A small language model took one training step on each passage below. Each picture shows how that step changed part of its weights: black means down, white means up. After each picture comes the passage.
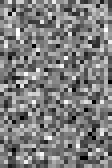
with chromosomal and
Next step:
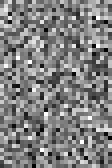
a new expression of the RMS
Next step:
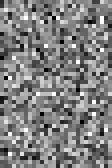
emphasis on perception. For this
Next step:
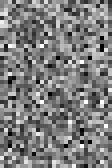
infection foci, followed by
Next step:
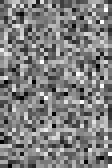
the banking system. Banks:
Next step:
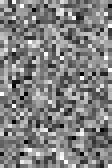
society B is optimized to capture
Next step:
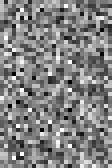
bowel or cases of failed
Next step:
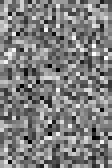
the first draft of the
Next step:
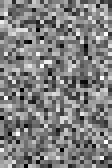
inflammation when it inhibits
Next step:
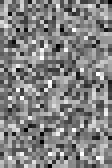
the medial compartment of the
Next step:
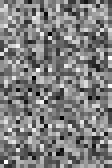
We first track the movement of
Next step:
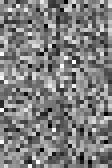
developments and address common challenges with respect
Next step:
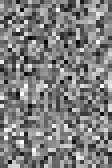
Variables summary information 5
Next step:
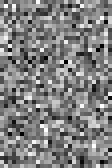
a PhD student and her
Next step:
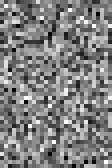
the outside world, several sections
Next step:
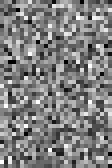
19]. Built upon these
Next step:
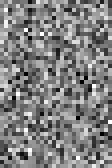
Court. The original recordings
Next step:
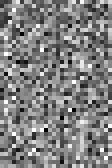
(by restricting participants'
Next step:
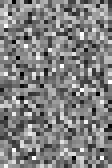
Short duration of microwave
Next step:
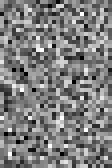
invagination (4,5).
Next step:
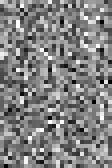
its left side highlights that in the
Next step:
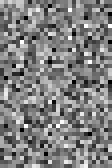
use of laparoscopy
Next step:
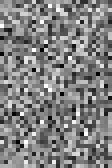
such as Spain that establish among their
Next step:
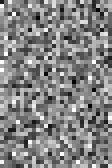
SEP. While the examples we
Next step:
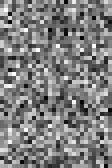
a period of active development and increased
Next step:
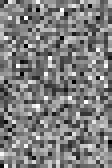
and language test development. He is a
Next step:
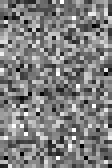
some were much more detailed than others
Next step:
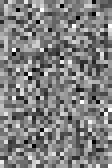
schools in the current research is
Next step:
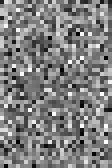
their own pace, which certainly
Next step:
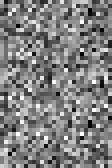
of end effectors, using a
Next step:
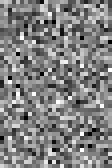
> F_{crit}$ value here
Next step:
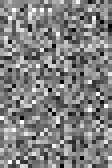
cities (Cologne,
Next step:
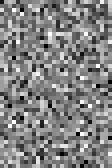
Accordingly, the films prepared
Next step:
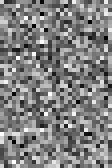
methodologies** →
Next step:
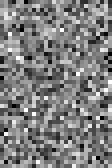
Molecular Electron Density
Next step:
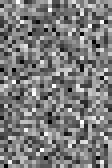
or fainting episodes.
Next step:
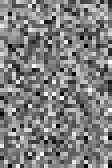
are based on the framework developed by
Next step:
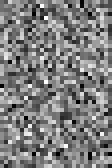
the border. Key participants of
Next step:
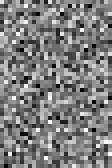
matrix alloy. The nominal
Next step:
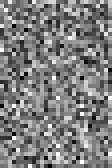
and October 2018) with
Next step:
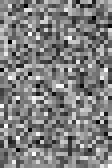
is shown in Fig.1, we
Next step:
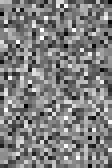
Visiting Scholar,
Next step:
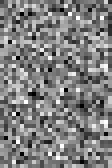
mostly rely on overseas
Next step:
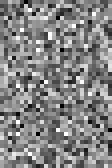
As tutors may lack time or
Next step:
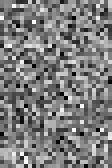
learning materials that are used to test the
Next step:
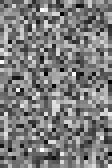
the production of novel drugs.
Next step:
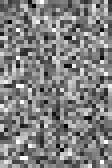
performance. The findings show that green
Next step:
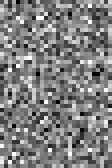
and relatives, consumer
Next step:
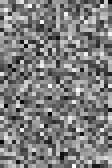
study it in more detail to see if
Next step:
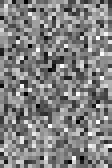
openness and boldness yet
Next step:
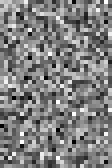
A$ with a contiguous
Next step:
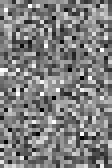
chain activities. This paper explores
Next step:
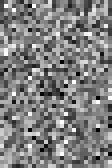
The research was carried out from
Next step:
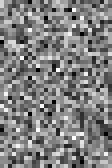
permitted. In this case,
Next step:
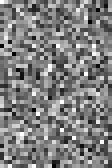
banks performance well financially. On
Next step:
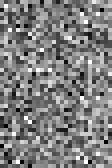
to leave me alone even when
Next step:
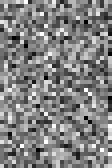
Amino Acids and
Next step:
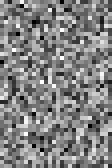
series from the Danish
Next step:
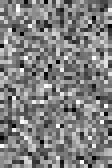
glandular cavities.
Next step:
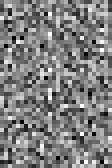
\infty} =
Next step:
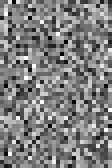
excitation energy is calculated as the difference
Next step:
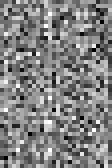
quantity exists as fresh
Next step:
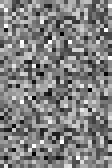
(Government of South
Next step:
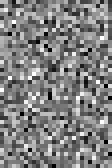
findings of SDHT decoder
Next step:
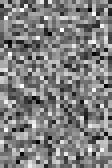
someone else."
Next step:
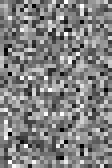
Pratham/ASER India
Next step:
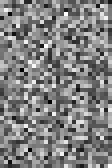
conducted in person to build a
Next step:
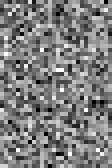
(9), and directed for
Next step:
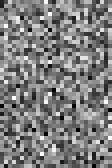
Russian faculty members and
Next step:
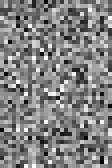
regarded as a violation of the
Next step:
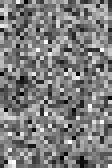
factor for samples with low (2%)
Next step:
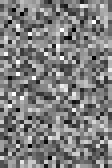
composition; ex.:
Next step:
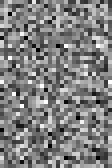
for validity and reliability.
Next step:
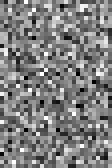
publication trend is almost linear,
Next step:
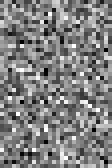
these names. Sometimes people
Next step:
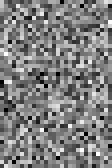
the sample is very slow at
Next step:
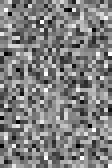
in the two directions. In this
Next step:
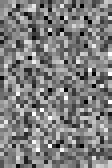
Prof. Dr. P.
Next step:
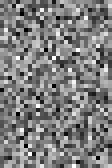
labeling, which is not
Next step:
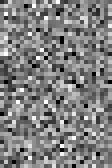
it was to share research findings and
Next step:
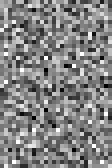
region. This organization fought
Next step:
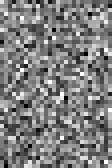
He further explains that communication is used
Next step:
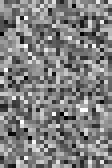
checked for inconsistencies
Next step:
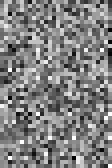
the determination of MNA,
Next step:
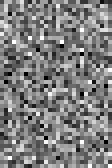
the goals attempts to
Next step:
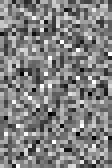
these days. It is because the use
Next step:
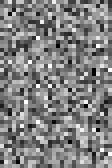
with extensive disease or when the patient
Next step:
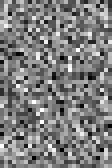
the input, that is, the
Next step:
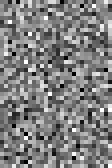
is situated in the south of
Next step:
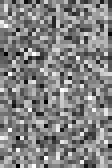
this may be an area for improvement.
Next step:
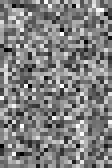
Promoted with Actors
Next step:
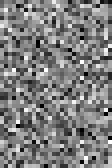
life of the village and city
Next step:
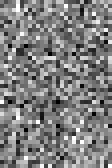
and Phytosanitary
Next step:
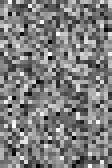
to demonstrate the quality and
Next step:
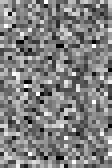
was removed and placed in the
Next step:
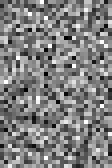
determined. The experimental results made it possible
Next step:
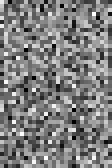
air. Moderate group
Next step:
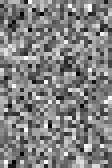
The following two subsections discuss the
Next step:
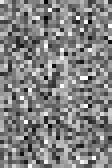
non-university students of the same
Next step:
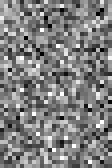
participant [CLEAN Aide
